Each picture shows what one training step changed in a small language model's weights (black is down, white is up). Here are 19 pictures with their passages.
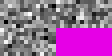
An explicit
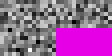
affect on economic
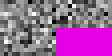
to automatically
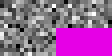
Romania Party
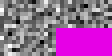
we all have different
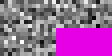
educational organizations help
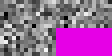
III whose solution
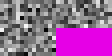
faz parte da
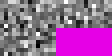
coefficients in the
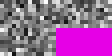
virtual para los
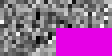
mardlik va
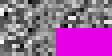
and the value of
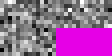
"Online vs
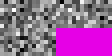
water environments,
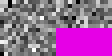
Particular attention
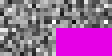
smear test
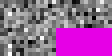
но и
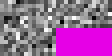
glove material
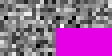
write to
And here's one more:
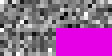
Counting •
